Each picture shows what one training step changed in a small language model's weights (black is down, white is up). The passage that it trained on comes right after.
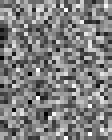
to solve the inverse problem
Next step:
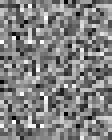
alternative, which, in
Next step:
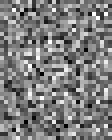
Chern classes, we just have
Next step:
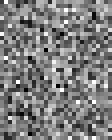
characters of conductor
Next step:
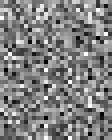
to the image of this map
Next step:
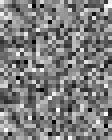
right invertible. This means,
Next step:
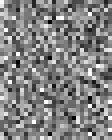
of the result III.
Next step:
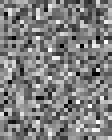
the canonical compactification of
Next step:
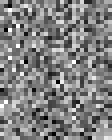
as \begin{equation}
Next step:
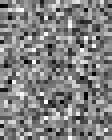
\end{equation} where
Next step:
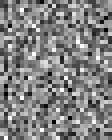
finitely many simplices for which
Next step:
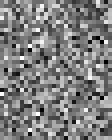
to the Dirac measure in
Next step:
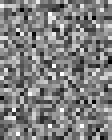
in subsemilattices
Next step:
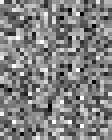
$[s,\infty)$ with
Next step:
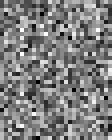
The inclusion $\C [\Gamma
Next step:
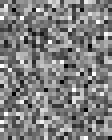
Our main tool in this
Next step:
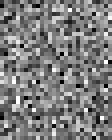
suppose $G'$ contains a
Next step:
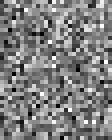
This is true even if one
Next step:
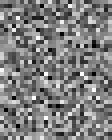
disproof until now. There
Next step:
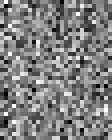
type (which depends on
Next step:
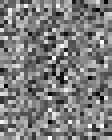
obtain the standard identity $$
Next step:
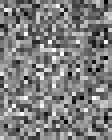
corresponding to the standard extreme value
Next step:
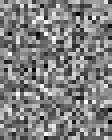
two-index family of linear
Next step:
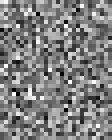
design of an accurate,
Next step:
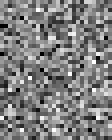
out that there is a natural
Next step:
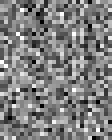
(ii) For every
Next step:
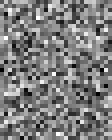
the projection is the conic
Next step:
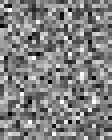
expression for $\Gamma$,
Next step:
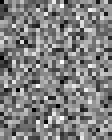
possesses the property
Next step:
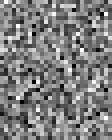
and embeddings of Sobolev
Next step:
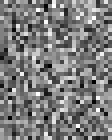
measurability of the associated
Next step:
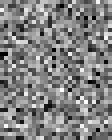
sur toutes les
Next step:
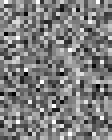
$$ is internally flat
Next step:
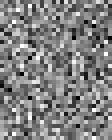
counts (135) and
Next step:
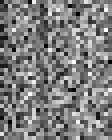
show how the proposed algorithm improve
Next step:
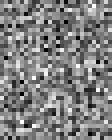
processes with covariances
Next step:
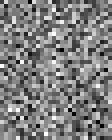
motion in the exponent of the
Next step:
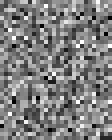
T_\lambda \subset
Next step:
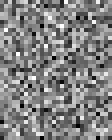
of distal homeomorphisms of
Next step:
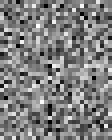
function $l(n)$
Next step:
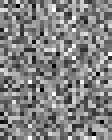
in data reconstruction. However,
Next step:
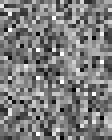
is easy to see that
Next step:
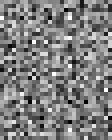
$G_\Gamma$ is
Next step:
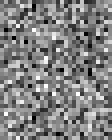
we perform the change of variable
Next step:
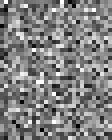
singularities (which exists due to
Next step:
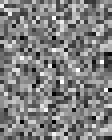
is a discrete dynamical system.
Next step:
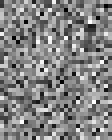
command below to create
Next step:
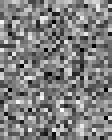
\vert Y_t
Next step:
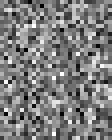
are at most countably many
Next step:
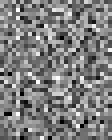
on $[n]$, then its
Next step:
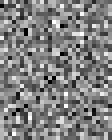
n$, and \item
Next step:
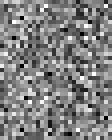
\deg F\leq
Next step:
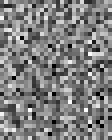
which form the main term.
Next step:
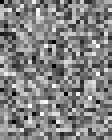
according to some criterion.
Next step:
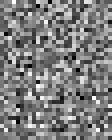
properties of conditional expectation, one
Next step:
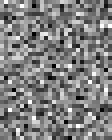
$\tilde r_F$
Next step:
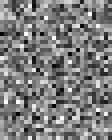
to be monoidal. They
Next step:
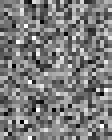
By Sobolev embedding theorem
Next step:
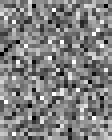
)$ and, since $\dom
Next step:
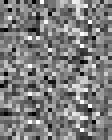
Gau\ss\ present
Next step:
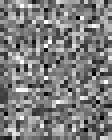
stochastic decision-making model
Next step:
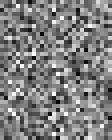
are considered; only the
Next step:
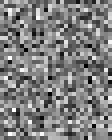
the function $V$ in
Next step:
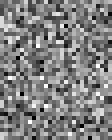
the defining edge $e$
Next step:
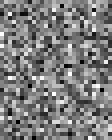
$g$ is not even
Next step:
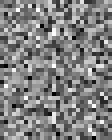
on the effect of the coupling
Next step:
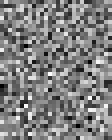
which uses only linear algebra and
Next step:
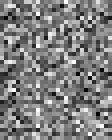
the orthosymplectic Lie
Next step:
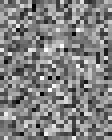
we will use the properties of
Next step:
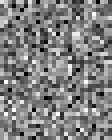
In many applications of brain
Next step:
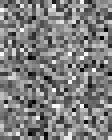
in $TM$. In the
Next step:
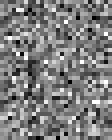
as $\lambda$ travels
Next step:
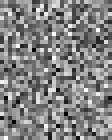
the same color to all the
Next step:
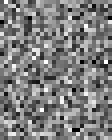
subgroup of $\Ga$ generated
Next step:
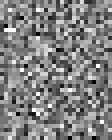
that this kind of dimension has
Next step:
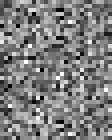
\(M\) controls a model
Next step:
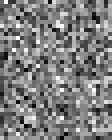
commutators of an explicit
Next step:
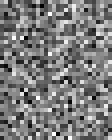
This idea was implemented by
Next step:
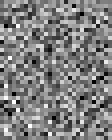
x2 \sqrt{
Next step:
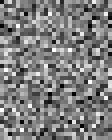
parameter $c_2$,
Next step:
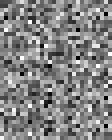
group $S$-scheme $
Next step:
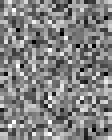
obtenir plus de
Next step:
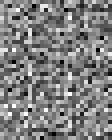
$\varphi_t$ and
